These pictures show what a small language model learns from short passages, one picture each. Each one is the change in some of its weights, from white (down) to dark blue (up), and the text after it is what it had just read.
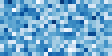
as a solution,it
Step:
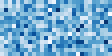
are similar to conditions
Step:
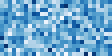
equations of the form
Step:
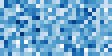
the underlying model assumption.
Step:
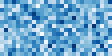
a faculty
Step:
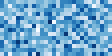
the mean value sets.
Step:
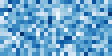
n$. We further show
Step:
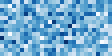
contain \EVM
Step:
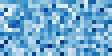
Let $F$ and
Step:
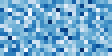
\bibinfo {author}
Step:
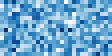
a continuous, sustainable
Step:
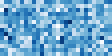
priority issues, and
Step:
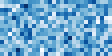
clustered data
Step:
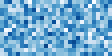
has finite uniform dimension.
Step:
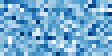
each hidden unit,
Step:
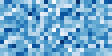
similar to the electromagnetic
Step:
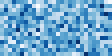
is the body responsible for
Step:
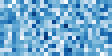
induction in $N$
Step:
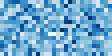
the equator.
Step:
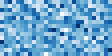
using the QMC
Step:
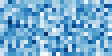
of inertial
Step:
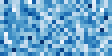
framework that uses symbolic
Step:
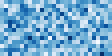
and synchrotron
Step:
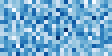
Available from:
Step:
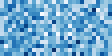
potential experiential component to
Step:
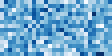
more nodes located in
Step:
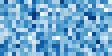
discussion on the linear response
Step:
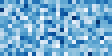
of \ucp\
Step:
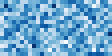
the vacuum
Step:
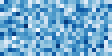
and comparable to related
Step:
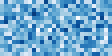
how the UI design
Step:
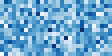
logarithm of product of
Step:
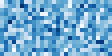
categories. Our goal is
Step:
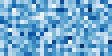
both bounds yielded high
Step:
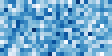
is smooth, first consider
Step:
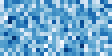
graded in the usual
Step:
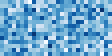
has a relatively low
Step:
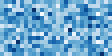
final comment, it
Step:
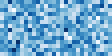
lower education, lower
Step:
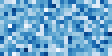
the transformed function
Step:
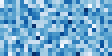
bounds for the norm of
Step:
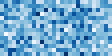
regulating supply and demand
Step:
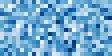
of Economic Sciences,
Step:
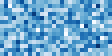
previous work reduced clustering.
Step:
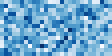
that counterbalancing
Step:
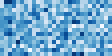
bounded as follows:
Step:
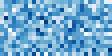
is no point of
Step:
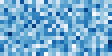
forecasted values can
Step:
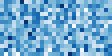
Fourier transform method. It
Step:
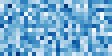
of responsible sourcing programs
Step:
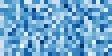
materials with the specific goal
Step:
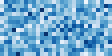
of solutions of a class
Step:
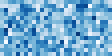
and bile acids
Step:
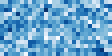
for which this would be
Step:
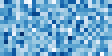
diagram near the first Hopf
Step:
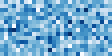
can be assumed to increase
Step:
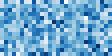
believe that this is
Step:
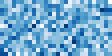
ICD-2 was
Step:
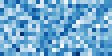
the gauge couplings of the
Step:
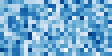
in modern power converter
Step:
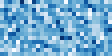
diseases, which are
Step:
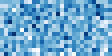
reviews). It has
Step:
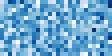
Western blot.
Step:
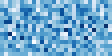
address individual or collective
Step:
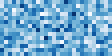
hand. They worked
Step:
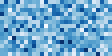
to its scaling invariance
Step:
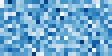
for every vertex labeling
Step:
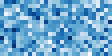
for a certain probability density
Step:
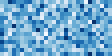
Furthermore, Table 2 contains
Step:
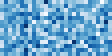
validate it according to
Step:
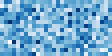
changes, but for high
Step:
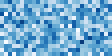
on $M$ can
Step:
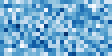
is a unit vector since
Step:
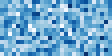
soliton equations in
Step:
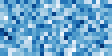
the same epoch, and
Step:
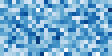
from formal IRB
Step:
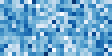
interaction has been increasingly
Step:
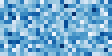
mapped into the same
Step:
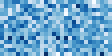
the host of
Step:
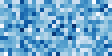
methodologies. Novel
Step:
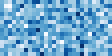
offered in lower as
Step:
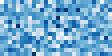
for emergency
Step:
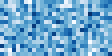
2016 International Computer
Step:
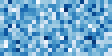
(TAP), consisting
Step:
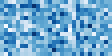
model}, Comm.
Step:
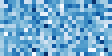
months old]
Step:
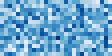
with the procedure for applying
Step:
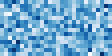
of a tone,
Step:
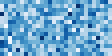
e_d \subseteq
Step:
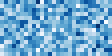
the sensitivity of gravitational wave
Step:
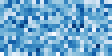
with the spin of the
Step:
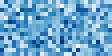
and fully characterize a
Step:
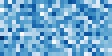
the literature for particular
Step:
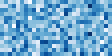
can occur with finite
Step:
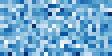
Bessel function of the
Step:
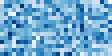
with the study reported by
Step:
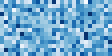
sectional study design was
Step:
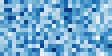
positive effects on group interaction
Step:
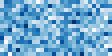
as follows: Education
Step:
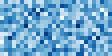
needed to control the deviations
